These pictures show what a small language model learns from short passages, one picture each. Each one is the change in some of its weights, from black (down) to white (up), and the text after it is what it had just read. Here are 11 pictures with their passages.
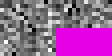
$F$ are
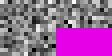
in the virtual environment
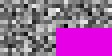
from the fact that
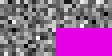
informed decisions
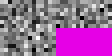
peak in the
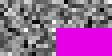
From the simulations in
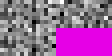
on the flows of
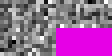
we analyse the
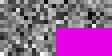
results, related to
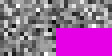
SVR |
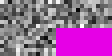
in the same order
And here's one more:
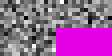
be the partition element
